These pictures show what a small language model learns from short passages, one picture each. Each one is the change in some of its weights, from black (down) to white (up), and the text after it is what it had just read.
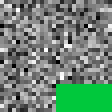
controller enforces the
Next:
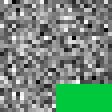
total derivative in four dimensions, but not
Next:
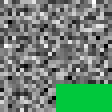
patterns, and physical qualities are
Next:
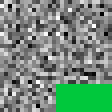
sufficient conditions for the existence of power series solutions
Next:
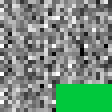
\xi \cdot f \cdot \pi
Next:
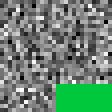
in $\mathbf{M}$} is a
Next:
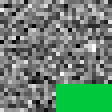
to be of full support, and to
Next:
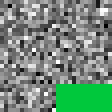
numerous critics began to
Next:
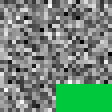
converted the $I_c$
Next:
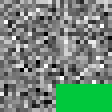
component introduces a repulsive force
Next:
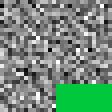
in the same place, sink
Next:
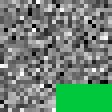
fermionic e-mode,
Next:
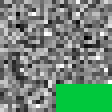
benefit the work of researchers and
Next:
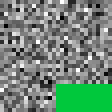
row at a high enough rate to
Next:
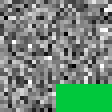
SINGS sample, wants to make
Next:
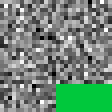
$k(\gamma)=const,$ that
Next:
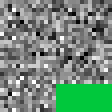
generalization (see SM). Based
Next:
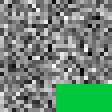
method, but the presence of longer range
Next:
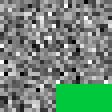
is standardized by IEEE
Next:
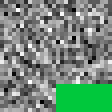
can be observed that at high SNR
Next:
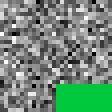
less or equal than $n$. Note that
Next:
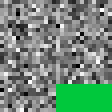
solves the optimization problem and outputs
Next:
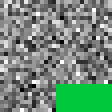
so this summand is $0$ in
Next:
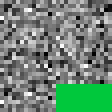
physical activity such as running,
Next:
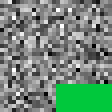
determine the degree to which the spectral characteristics of
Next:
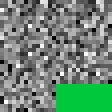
end}{1} } child {node
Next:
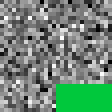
$(\eta, \phi)$ and the
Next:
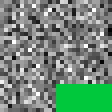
energy system in its current state and how it
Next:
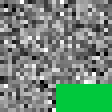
capacity to describe Business
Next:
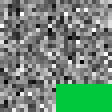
belonging to at least 11 transitive
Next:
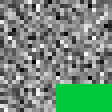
systematic quality implementation for all
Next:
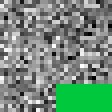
\subfigure[After the 4th
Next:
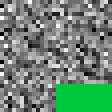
with the opinions of a given
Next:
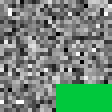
affect the detections of other FPs
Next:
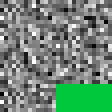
& mean & var & mean &
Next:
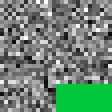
D_{A}$ then it is easy to
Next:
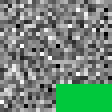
This paper takes a different approach, that
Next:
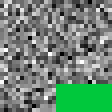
$V$ is devoted to
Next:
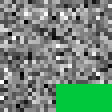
given constant is \emph{compact}.
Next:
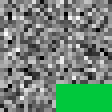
similarly to the case of the
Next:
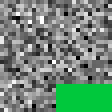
Bias, MSE, optimality
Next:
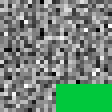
\anon of all subscriber
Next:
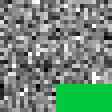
False Positive Reduction for
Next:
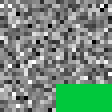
Excluded from our data collection were
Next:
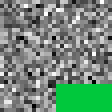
These exotic fermions must
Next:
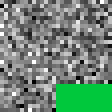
by Sigma Aldrich
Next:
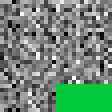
quantifying existence of communities exhibits
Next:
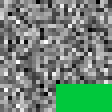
(a) $X$ satisfies
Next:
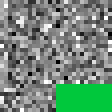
A_*$. Combining $s
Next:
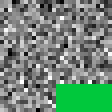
two inherent drawbacks.
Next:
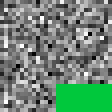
of interest among them. Author's contribution
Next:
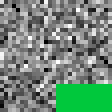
This model can be simplified by%
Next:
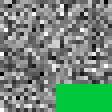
period equal to the period of carrier
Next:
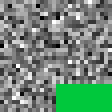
filament cytoskeleton
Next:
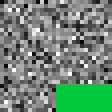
of increasing the transparency and
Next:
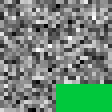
challenge for traders when it comes
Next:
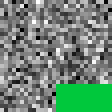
have the requisite knowledge of the
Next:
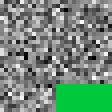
the dielectric function for
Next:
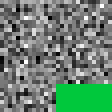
value chains and production methods' of
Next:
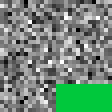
the operation that produces the two
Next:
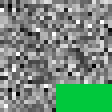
and CLAHE models. Based
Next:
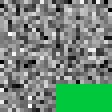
analogs as antibacterial materials
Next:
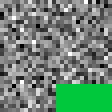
retested on criterion measures. The
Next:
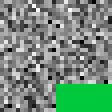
in the case when this classical random
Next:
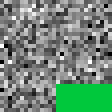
performed according to the provisions of
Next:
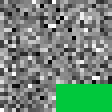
model with irregular triangulations
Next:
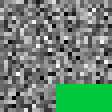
interactions spanning beyond
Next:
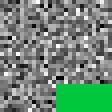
It must be quantised; and in
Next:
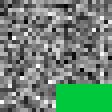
(IAP) differ depending on
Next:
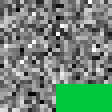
lattice and are thus an appropriate tool for
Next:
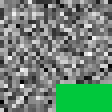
$2$-positivity of
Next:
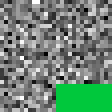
mapping of dialogues.
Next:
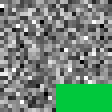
for understanding its behaviour. In [16]
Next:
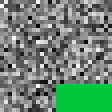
speed, and heading angle at
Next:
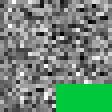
prove Kato's Cusp
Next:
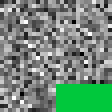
the encyclopedia.
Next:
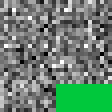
equation, and $u$ be such that
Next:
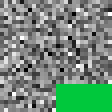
We also restrict our study to the frequency
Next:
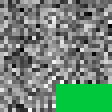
S. and {Emerson},
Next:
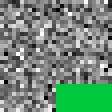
disciplinary connotation of
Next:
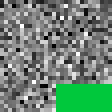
orchards that fed a large number
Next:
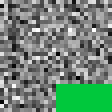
For urban volunteers,
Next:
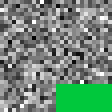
a baroclinic steady
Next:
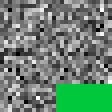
terms of the `partner' of
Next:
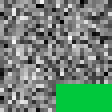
standard deviation whereas qualitative variables
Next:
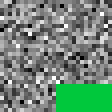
constant pressure and constant volume respectively, is
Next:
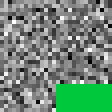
$L^2(\Omega)$ and allows
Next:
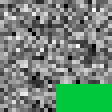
have to resort to local analysis to find
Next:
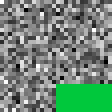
enlarged interface region around the
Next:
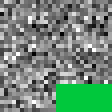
while driving, but especially when
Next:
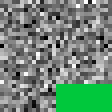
2-planes at a point of
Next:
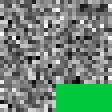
German Status –
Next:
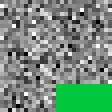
vegetative buffers on
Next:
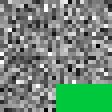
is finite then so is $P'$,
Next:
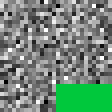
"digitization of
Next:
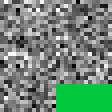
following distinctive features and prospects
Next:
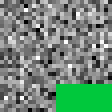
theory of matter when he first looked
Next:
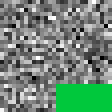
violet on exposure.
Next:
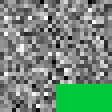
charges $n/2$ and
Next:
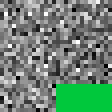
from anterior tibia.
